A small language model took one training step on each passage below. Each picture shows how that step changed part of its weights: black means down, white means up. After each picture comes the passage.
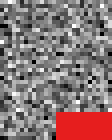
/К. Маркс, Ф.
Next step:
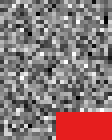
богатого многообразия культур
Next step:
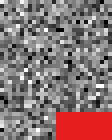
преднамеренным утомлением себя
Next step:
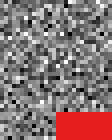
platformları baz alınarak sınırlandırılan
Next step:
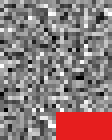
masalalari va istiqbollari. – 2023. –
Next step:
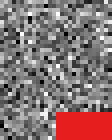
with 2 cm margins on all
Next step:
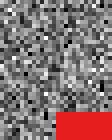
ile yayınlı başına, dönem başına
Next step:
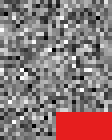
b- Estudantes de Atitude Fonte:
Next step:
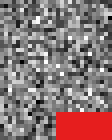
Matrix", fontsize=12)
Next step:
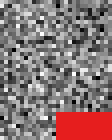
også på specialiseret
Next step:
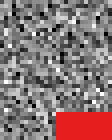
olan Yeni Kurumsal Kuram ve
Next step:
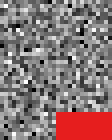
Instrumentos en los que se evalúa
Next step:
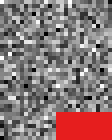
Respublikasining 2020-2025-yillarda Xalq
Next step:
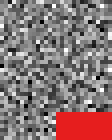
os preparativos da marcha quanto fazem um
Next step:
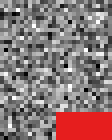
Transkribus, etwa für Login,
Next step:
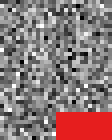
literature, with articles researched and
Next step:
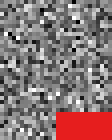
IA innovant pour la recherche biomédicale
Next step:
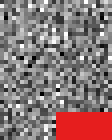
"nein nicht!"**. Ja also das
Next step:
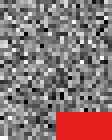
den 10 Klassen durchgeführt wurde, sowie
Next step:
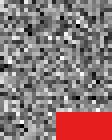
oziq-ovqatlar ham tanaga
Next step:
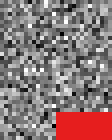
des deux outils puissent procéder
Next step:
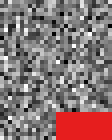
D. (2018). Percepción de las
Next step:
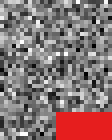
de kostprijs die de gemeente
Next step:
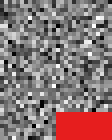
a escravização não se deu somente no
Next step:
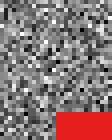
банальных сюжетных линий и,
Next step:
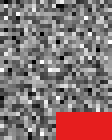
Üniversitesi – Türkiye - Prof. Dr. Adnan
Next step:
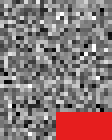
morte lenta. O marido observava-a
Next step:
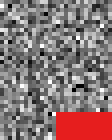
(dimensões em mm) Foi
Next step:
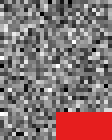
de Rogério Greco (2022,
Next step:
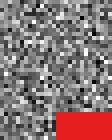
цивілізації, де мистецтво,
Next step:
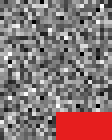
percezioni sociali e culturali. In
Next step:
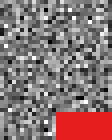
son rôle crucial dans le processus
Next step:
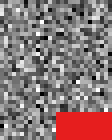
Правая стенка эдеагуса
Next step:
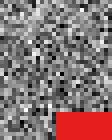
ҳисобига қанд миқдори
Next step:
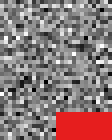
большая работа по созданию
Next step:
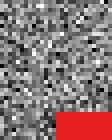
bir-biri bog'liq holda hal etiladi.
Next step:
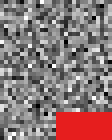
виховання студентської молоді в умовах
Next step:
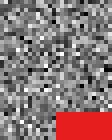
- tekismas (tanlovli yoki
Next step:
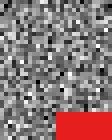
focalisée sur les enseignants du
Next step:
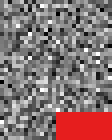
yoqilg'ini tushirish joyidan
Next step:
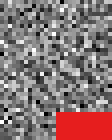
рівнянь. Розв'язавши
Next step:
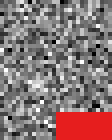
club EVF qui s'active dans la
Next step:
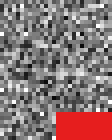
moliyaviy kompaniyalar loyihani amalga oshirish uchun zarur
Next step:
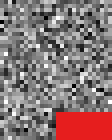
durumunu birebir yansıtmaya buna
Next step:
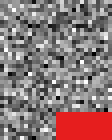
Scientific Research Journal* 3.10 (2022):
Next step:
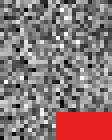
va xalq tabobatida o'ziga xos ahamiyatga ega
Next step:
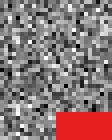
de extrema direita, neonazistas e
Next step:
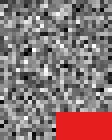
фактором культуры [5, с. 217].
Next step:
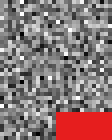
Attendant is not only limited to
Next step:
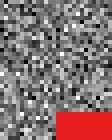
por la que queremos resolverlo
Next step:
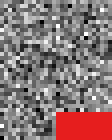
dentro del debate generado en torno a contenidos
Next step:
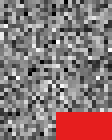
alimentarse con pilas comunes
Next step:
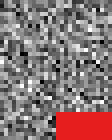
legszükségesebb esetekben,
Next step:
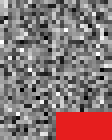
a higher level, to increase
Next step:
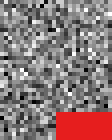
de Los Olivos- 2014* (Tesis
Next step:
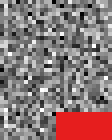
Tillashayeva X.A. –
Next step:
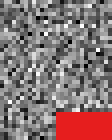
aux luttes de pouvoirs entre
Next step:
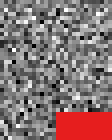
ta'lim samaradorligini oshiruvchi omillardan foydalanish, turli
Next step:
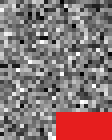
Lesnyakning ta'kidlashicha:
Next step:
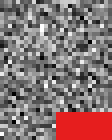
і розвиток насіння тестової культури.
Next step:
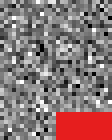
горению. В действительности
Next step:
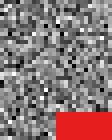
strategik ahamiyatga ega bo'lib, ular
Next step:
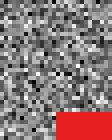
решения найти легче [23].
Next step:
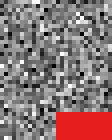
such as project-based learning,
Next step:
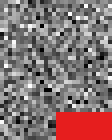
ve değerlendirmeye dâhil edilmesinin
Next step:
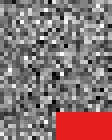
bo'ldi. 2021 yilda O'zbekistonda
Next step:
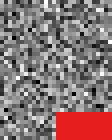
bentuk bantuan berdasarkan masalah dan
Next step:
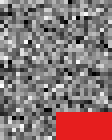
жиноятчилик илдиз ола
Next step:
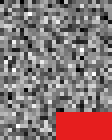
войсковые маневры – 10–12
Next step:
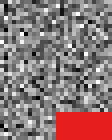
hizo que optara por seguir dando clases
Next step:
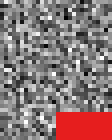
perecederos, es imprescindible
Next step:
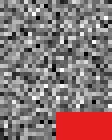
что цифровизация банковской деятельности является одним
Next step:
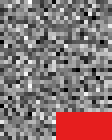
Akhmedov Doctor of Medical Sciences, Associate Professor
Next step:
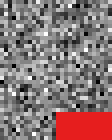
Shin va Smit tomonidan ishlab chiqilgan
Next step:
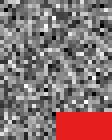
o'quvchilari ikki guruhga
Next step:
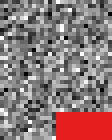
in: *Proceedings of the 6th
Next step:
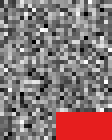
и достойной жизни людей
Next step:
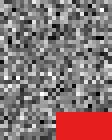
dan tidak membosankan. Hal ini
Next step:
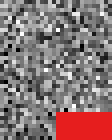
SAVDO XIZMATLARINI
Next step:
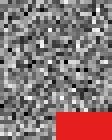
au fait que les activités de distribution
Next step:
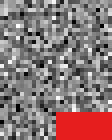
bilan birga, bu modelni har bir sinfning
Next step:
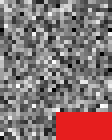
esta naturaleza no se llevan a cabo de* una
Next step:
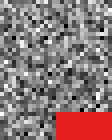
herhaald, met dit verschil dat de
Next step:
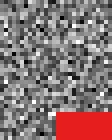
befürworten mehr Ressourcen.
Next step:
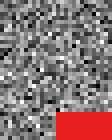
O novo ciclo de ações coletivas
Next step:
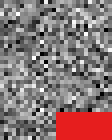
sich auf einen eher beim Fachreferat
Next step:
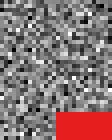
objetivos generales para el sector turístico en el país
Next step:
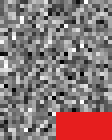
H. MUSIQA DARSLARINI
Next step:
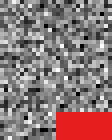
yoshgacha (n-5); ikkinchi
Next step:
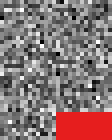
peak, which led to terrible negative
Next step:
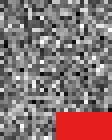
и снижению затрат на
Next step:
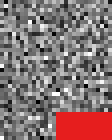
fœtus est grand. Chez
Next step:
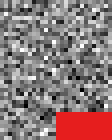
Новосёлова. – Вологда:
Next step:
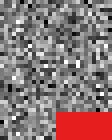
et Francis. Champ | Publications
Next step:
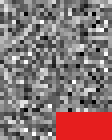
procedencia de los alumnos, edad, nombre de
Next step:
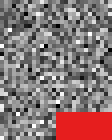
до розширення або звуження кола
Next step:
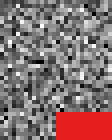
ta‘minlash va filiallararo
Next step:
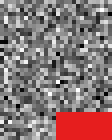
con el estudiante o, en ocasiones, a
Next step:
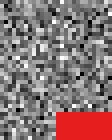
Les motifs invoqués sont, d'une
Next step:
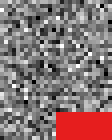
araştırıp anlaması için yeni imkânlar
